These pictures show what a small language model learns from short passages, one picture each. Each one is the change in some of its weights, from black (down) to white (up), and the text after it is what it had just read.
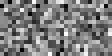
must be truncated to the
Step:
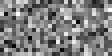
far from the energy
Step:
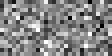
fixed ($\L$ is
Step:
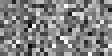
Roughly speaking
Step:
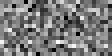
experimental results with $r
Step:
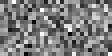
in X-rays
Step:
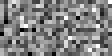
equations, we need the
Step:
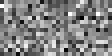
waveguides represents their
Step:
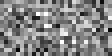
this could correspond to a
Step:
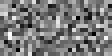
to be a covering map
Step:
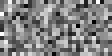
of this proof is that
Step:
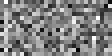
wavelength resolution is 2
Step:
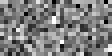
can be fit linearly by
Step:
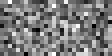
the parameters $a$,
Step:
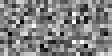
do not automatically imply
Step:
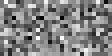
K\theta$ corresponds
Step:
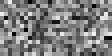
or $r\leq
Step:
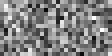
the Gabor coefficients
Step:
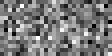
if $i$ is
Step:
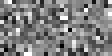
numerically. Given the initial
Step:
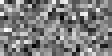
theories as well.
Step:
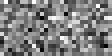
Tweets &
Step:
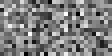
$F$ of
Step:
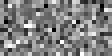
just minimizing the maximum
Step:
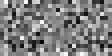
will be used to
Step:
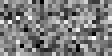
with boundary. {\it
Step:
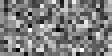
the Anderson
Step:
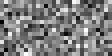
as the object size
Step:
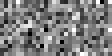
the fact that the
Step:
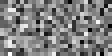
Let $\Gamma$ be
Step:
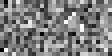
the growth rate of
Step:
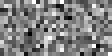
and prove that ${\cal
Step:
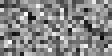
layers of transition metal
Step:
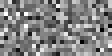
of this problem is given
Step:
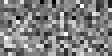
The final states are selected
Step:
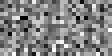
level quantum system); we
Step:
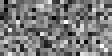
$z$ component of
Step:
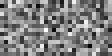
the RQ1
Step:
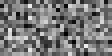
a basis for classification,
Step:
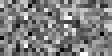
We then consider the
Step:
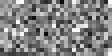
and below the midplane
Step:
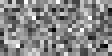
in \Luk\
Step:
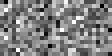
often also the cluster size
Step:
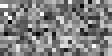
This outcome implies
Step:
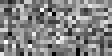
map typically correlates with
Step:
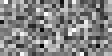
the strongly negative correlation across
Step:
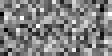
conclude all desired estimates for
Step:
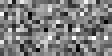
with that one obtained by
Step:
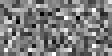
we obtain a Lagrangian
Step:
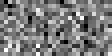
rise to only one
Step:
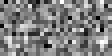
V$ such that
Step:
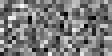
maintain stable and
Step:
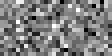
and below to account for
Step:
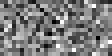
algebra $A=
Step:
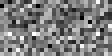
which variations relate to
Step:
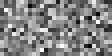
ZCZ width
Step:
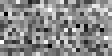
expected that these methods will
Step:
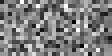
is a matrix white
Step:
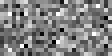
$S$ of degree
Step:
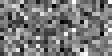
eigenvalues with the same
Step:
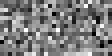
\bibfield {author}
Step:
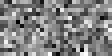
work was supported by the
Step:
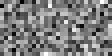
is Gorenstein,
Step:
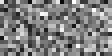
rescaled when
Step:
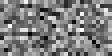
& Low &
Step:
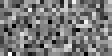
the same way, by
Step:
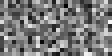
energy and decay width of
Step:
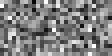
algebraically easy and thus
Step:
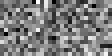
was to cross-check
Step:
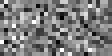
complex oscillating integrals.
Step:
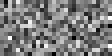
the mean value of
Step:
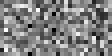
a continuous resolution of the
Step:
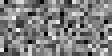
supported by the National
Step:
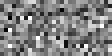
there exists a point
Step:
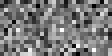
the significance of contributions to
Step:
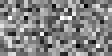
Systems: An
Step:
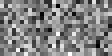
them electrically charged,
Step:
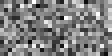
sees differentiating it
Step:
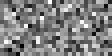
islands grown on
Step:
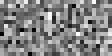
problems, including some of
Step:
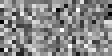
correction technique can be applied
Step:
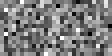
and Cui,
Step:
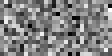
which involve resolution of
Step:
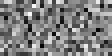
is analysed. This
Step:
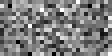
France, Czech
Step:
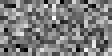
at full power for the
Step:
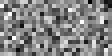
acquires amplitudes of
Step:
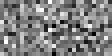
to lack of suitable
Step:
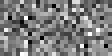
are switching with infinite
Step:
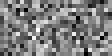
on the flux normalization factor
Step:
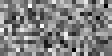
3$ be a prime
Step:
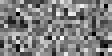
}$ with respect to
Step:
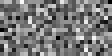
orbifold loop from
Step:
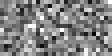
= {n \choose
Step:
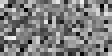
frequency regime by using
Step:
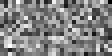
For S1 the
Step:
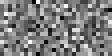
are $2\times
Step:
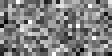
here but the solution is
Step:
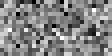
Next, if
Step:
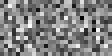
are the following:
